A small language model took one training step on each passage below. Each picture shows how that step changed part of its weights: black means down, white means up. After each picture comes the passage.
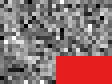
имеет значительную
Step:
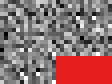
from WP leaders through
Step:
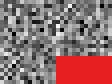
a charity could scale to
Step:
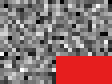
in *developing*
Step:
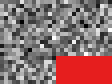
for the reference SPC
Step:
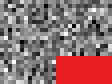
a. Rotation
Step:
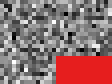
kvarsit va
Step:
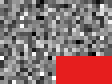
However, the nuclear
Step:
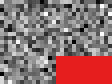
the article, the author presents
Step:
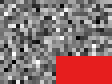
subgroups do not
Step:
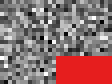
The teachers made available to the
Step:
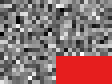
edilen bulgular,
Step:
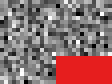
termo de referência,
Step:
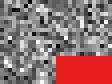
ABSTRACT This
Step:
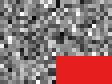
iborat ko`p
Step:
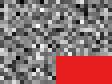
large portals it
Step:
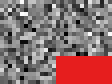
catalogues of services for
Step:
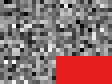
State Budget during
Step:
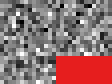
mother or the father
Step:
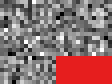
development was man to replace
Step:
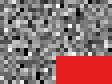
rulings, whether a
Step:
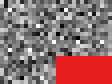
oshiruvchi muhim turtki
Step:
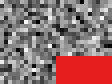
органов власти и
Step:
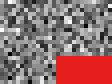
of this is the significant growth
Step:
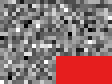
factor every 400ms).
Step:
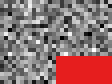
times of the year. The
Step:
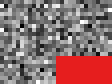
Shuningdek, TIF
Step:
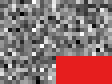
guruhida o'zlashtirish
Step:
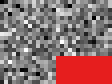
de Enfermagem -
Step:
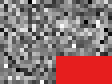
Materialize, debra,
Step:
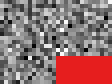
doctoral education and research
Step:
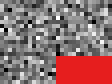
де середній
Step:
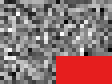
the database and can
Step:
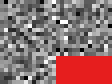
sets of Arabic
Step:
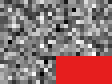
helps mitigate the
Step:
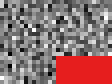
cambio de la
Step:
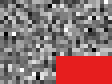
and innovative parks could
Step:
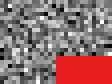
la Contraloría
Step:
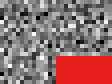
Sector Source:
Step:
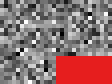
students studying in the
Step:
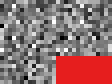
the Nordic countries.
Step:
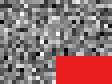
Рисунок 6 –
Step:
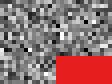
with differences mainly in the
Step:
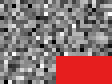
Bauman, A.,
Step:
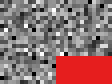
Liste des tableaux
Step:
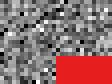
va taklif qiladigan
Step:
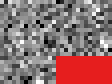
kursi esa markaziy
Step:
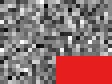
probar a partir de
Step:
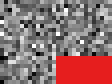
у той час,
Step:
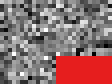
қилиш соҳасида
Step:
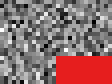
**Koné N,
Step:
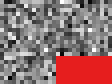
the successful development of the
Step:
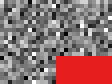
(for instance, 50
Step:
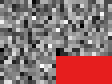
la ciudad de
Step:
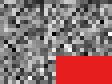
of the study and performed the
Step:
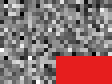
yuqori byudjetdan har
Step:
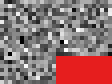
the 45 available in this case
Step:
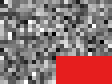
alphabet that form
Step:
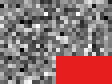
H-bridge is
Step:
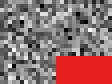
is tantamount to
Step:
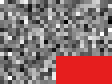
large and varied in
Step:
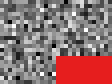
her journal entitled:
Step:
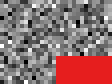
PVP. A
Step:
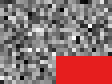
with musical synthesis
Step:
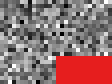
monitoring of consistent implementation.
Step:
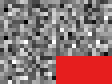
B. Kudra,
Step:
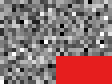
respected node. Figure
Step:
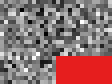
found that lecturers
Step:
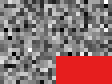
within the simulated system.
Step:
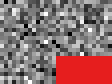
M., Ross,
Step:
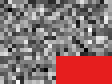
magnetic, IR and
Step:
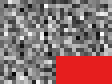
to the possible contribution of
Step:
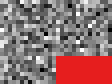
β –karotin
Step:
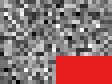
in frequency. Variety
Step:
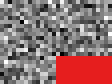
görevleri gereği
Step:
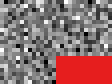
y su modelo de
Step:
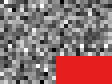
Brown, J.
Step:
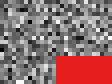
at least one dimension that
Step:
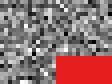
социальных предприятий
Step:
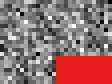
Asawalam and Onu
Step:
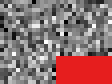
living environment, the safety
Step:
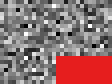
alunos e servidores
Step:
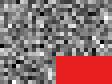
fetal size for
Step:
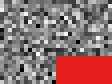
and Behavioural
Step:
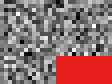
the age of three,
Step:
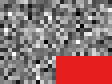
stand. In another study,
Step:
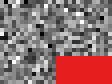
Схема формирования
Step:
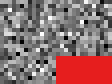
können, wurde am SII
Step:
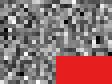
of very small quantities
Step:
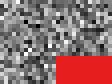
revealed that farm size and the
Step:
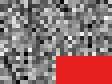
Menschen bedeutet,
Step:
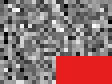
2. Владимиров
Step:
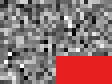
attack is not possible in
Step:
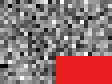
5. Revision of methods
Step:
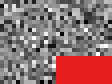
on Computer,
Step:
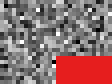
berdaya sehingga
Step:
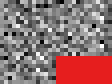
dimensions of PD
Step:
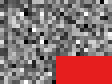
includes experts from 28 countries
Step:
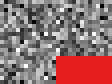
all measurement to a
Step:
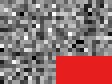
Answer: Pack
